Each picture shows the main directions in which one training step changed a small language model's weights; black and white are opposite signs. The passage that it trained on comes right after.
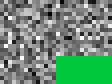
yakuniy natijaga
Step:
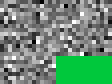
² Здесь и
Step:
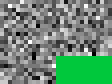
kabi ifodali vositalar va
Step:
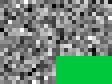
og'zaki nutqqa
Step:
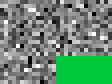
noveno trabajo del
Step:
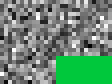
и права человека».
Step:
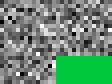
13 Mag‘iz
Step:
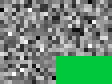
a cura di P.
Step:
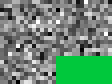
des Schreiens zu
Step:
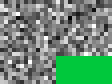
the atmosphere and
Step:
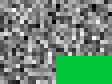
Le parti est interdit
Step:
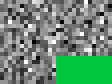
результатом яких, за
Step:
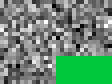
de los parámetros
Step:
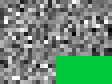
kader. Oleh
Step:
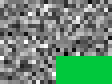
redevance sur le
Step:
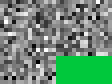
tidak dilakukan pemanasan
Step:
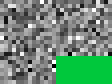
روشنی میں
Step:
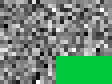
wir das Andere, das
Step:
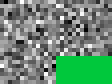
atau persyaratan
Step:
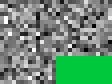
Республики Узбекистан. Для
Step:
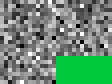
ten principale naar
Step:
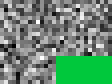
nach Savage et
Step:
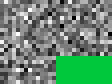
jako pro rok
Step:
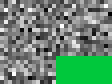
alle Akteurinnen
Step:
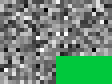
про те, що це
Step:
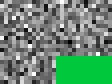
дедуктивно на
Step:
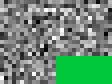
and Financial Law
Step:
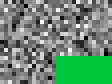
informado, clareza
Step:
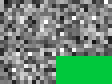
se sentaba y
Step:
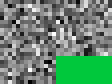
CONSERVAÇÃO DE
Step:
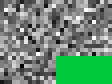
successful communication and
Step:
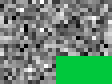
... найслабше
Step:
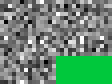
Endi menga,
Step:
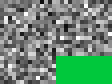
دارد (Yang,
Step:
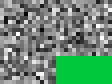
prestasi belajar
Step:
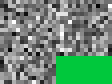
adalah dengan menggunakan
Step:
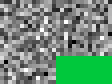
for the functioning of
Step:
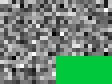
of a certain administrative
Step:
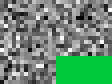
город Термез
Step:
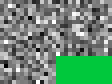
ko'chish bilan
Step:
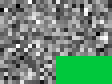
va notijorat
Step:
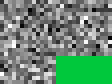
da sürece etkin
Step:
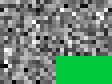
*Symbolism and
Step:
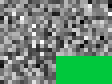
de consenso, quando
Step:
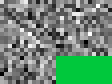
kengroq aniqlab olishga
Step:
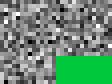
the team Digital
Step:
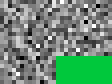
asosiy xavfsizlik muammosi
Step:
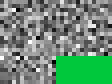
conte M.V.
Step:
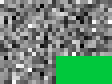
research project "Natural
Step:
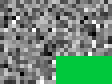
düşünün.* -
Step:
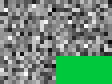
and decrease in
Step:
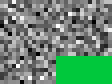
может быть, надо
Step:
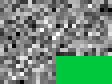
— platsenta va
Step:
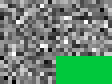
seguida foram utilizadas para
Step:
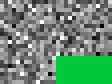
elektr energetikasi
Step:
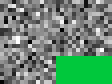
мочи, после
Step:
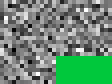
lingkungan hunian
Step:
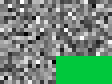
педагогічні праці,
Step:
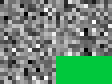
verkaufen sie
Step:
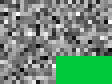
the 11th grades
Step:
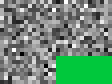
pesquisa qualitativa,
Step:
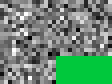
generado por dicha
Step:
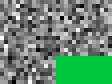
natürlich ist.
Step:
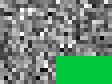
sacră, un
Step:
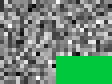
et de la danse
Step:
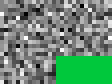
prise en charge
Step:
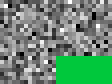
yilliklar davomida
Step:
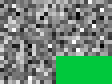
середины XX
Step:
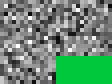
kuchli bo'lgan
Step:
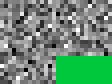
é especialmente indicado quando
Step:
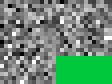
incluídos na revisão
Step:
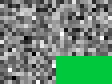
farzandlari tarbiyasida
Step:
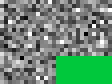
vida urbana através deste
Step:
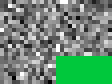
требуют стратегического
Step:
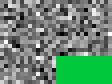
[Methodology for
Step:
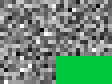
energía La lectura
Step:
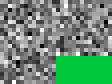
negativos. A opção
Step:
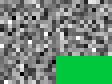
beruvchi asosiy manba
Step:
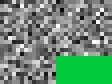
of improving the
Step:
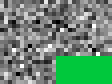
% günstiger
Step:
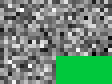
faoliyat yuritmoqda.
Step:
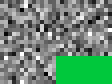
utilizados na formulação
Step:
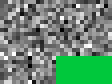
uważany za
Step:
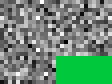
el punto de vista
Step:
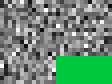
de ordenamiento territorial
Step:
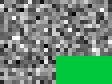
оид ишлар бўйича суд
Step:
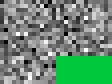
criança institucionalizada.
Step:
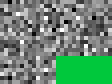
Indonesia * Corresponding
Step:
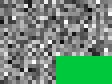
Juventudes, educação
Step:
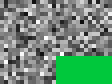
e a implementação da
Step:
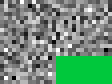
de dar, si se tiene
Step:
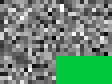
method developed by Espen
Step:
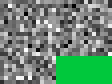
va qalbgga
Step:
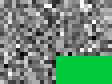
e impartía con
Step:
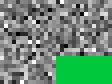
valiosa na avaliação
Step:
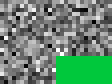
Baustoffen und
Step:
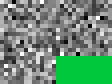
правом берегу
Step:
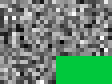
туризм соҳасини
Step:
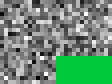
bo'lgan elementlarni
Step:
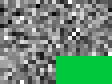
tension, where the
